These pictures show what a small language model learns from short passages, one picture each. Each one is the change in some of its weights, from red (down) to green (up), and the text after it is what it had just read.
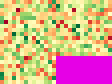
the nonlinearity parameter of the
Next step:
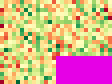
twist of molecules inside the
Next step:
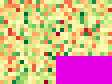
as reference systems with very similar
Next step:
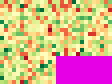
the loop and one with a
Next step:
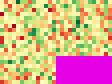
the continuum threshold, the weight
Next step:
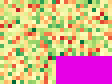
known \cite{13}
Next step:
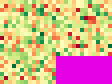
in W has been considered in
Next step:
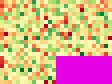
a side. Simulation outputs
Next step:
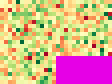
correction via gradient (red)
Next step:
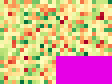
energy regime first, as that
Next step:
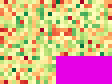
that can only be resolved
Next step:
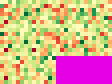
put parms in figure
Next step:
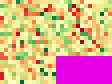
oscillations. This discrepancy is
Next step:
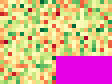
Schematic view of the decay
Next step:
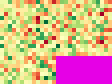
convection phenomena requires the
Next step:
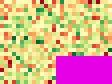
interactions can manifest in the
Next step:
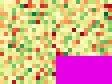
more efficient resolvent basis.
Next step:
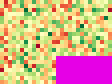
a linear scan of the
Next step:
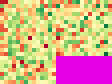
OBM can be absolutely
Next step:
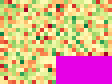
are retained. For all
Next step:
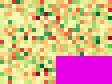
is a result of a
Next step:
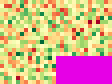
asymmetry for $f \gtrsim
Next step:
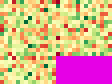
polarsation during the measurement
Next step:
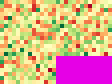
than the 21 % oxygen
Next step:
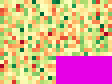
near $T_c$,
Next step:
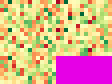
not make sense to use
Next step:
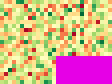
system. The bilayer
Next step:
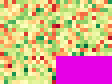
time and can be implemented by
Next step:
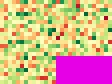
RV dataset without binning
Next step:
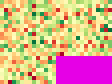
\langle n(t)
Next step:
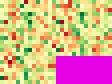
as strong evidence for the existence
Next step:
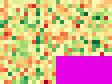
in Fig. 7, where
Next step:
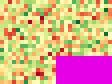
the cavity quad-mode,
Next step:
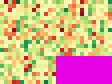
as the first order diffraction approximation
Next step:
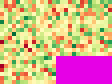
the semiclassical limit of
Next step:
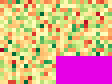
it is necessary to have a
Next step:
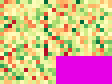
\end{equation} with
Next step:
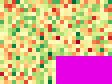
the wavefunction (such as
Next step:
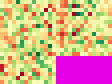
discussed. The strength of magnetic
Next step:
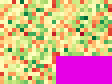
time-dependent behavior of
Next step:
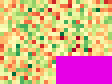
are the no-slip
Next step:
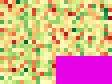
to the role of the
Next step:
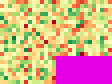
edge[->, thick]
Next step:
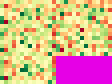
behavior in a scalable
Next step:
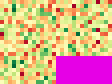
freedom are implicit.
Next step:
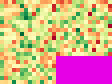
time only and performance from
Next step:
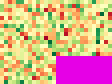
conditions. These observations widen
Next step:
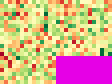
respect to the dipole axis
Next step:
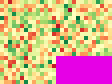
SPP intensity using a charge
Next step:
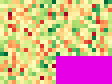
birth mass,
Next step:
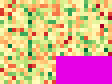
thus demonstrating the capability
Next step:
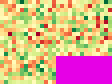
gallery was the
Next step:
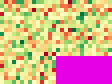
as the fraction of simulated line
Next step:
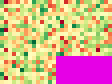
\infty$ value in the
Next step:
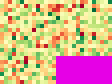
quantum computing with integrated circuits.
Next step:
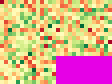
supports a rich specification
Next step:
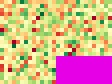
gate potential is tuned to
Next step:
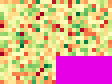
less resource-intensive
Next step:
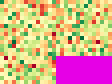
more derivatives than the minimal
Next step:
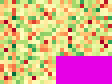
Barrett and
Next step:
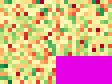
integration variables are missing.
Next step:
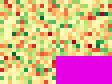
– the result which has been
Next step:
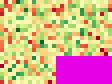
of the BH is filled
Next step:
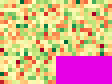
quark-gluon plasma
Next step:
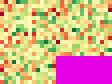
of the graph. This is
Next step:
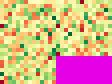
is unaffected by the
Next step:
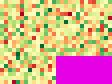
We note that the new
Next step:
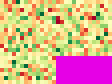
the Standard Model is one of
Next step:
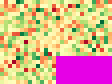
radiation, or through inverse
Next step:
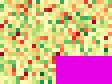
stability regions. Note that
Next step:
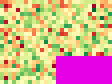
in agreement with and confirm previous
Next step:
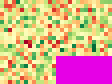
the price of a binary
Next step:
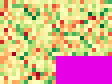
advantage of the dynamic inverse method
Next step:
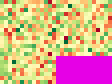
the Schottky barrier
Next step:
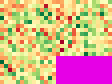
parameters using different probes allows
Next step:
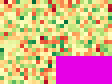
and the $\pi \rightarrow
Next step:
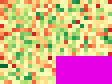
still remains a challenge for the
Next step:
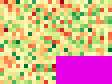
in the SI) and
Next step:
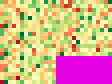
the order of few Mpc
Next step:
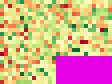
have a much longer lifetime,
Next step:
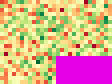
$\gamma(z)$ is
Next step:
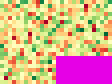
An integrated Peltier
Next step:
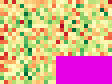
here only recall that the track
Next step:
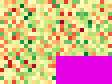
whereas the smooth curve results from
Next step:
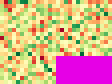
polarizer have an
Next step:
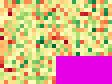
is essential, as illustrated in
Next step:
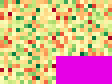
anchor, optimizing
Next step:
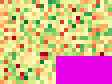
| DMSO: DMF
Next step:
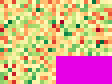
conditions and five types of initial
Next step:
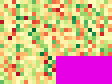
found through metre scale
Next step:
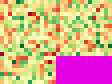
depicted by the line, is
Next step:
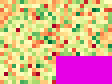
technique is an extension of imaging
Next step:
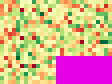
over the sphere at infinity.
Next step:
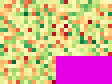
phase diagram as function of the
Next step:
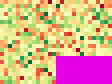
rapidly approaches unity and reaches a
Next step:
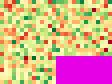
the galaxy ($\sim20$~
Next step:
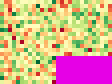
for given laser power at
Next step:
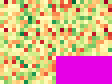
the performance of existing and future
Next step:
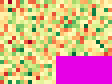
changes in the disk, seed
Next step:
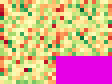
Behavior of quantum correlations
